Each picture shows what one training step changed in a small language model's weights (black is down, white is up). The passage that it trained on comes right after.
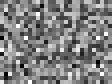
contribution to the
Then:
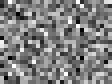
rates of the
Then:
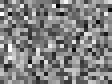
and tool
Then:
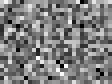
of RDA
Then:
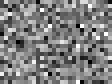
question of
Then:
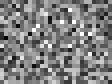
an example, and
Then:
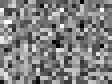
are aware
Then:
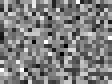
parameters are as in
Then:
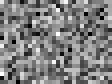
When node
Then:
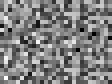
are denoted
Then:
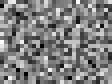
bands of
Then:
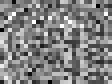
data will be
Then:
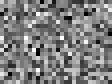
loss is
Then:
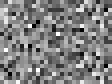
faded when
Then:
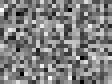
of the National
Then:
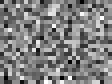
is approximately
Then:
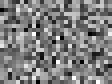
$X$ is
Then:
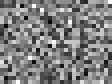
in all three sample
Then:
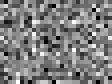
\hline frequency &
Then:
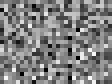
part of the
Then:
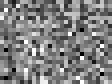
been already
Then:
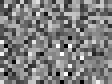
the particle density
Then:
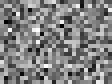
gain derived
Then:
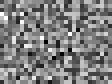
energy is the
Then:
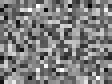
to proton
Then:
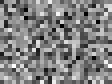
is important about these
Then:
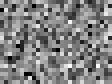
Gross, et
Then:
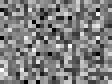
hole is
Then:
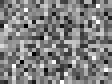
should feature the
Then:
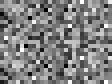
coupled with
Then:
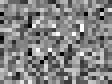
since a node
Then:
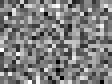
only used the
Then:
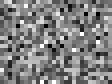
NET can
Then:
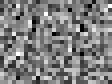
of missing
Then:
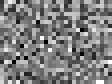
of the data given
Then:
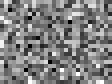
power spectra, are
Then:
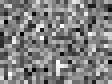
integrate the
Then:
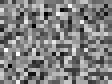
system. In this
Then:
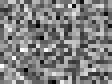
has the form
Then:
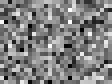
grateful to
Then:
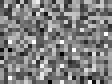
the error function with
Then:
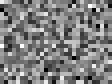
j}\nonumber \\
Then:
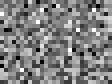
representation of such
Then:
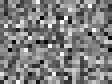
chamber where
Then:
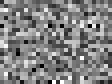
The first approach is
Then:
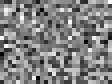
involve the
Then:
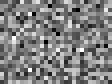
out that the
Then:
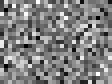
and ranging
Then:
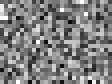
the kick
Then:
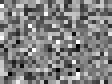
spectra located
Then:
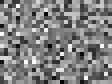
this experiment are
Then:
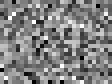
it would be
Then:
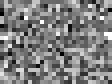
specified in
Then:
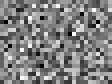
has broad
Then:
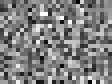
the charge
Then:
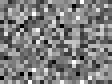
the distribution function
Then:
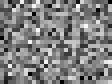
on the result as
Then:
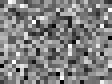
costs of
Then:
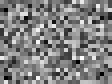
the 1 TeV
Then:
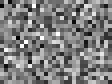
and two other
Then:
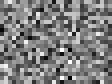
is well known
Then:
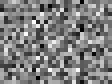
affected by
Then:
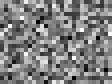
| GM
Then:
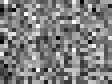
\right) ,
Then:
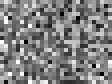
energy corrections are
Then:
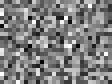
chosen value
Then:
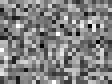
The dashed
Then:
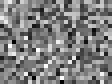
were computed to
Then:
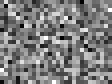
In what follows
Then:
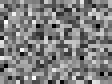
equation. This is
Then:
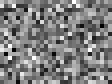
E, respectively.
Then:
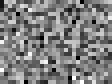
terms of photon
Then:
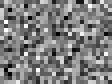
marked by
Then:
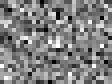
away will
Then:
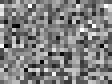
formation and evolution
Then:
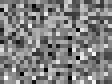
part of the system
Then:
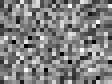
at the strong
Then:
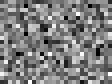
how vortex
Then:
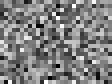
we have $\bf
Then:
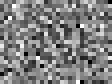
questions in
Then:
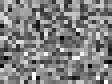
are reported in
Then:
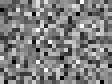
a mixed
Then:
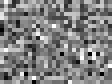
The specific
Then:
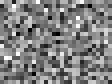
by segments
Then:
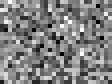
will have a proper
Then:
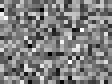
rate is more
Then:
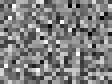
first questions
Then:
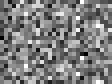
on the time is
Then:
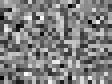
with the HS
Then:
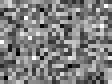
IC emission is
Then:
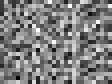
at $\tau =
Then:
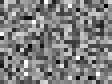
line indicates the
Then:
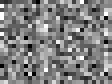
d orbital
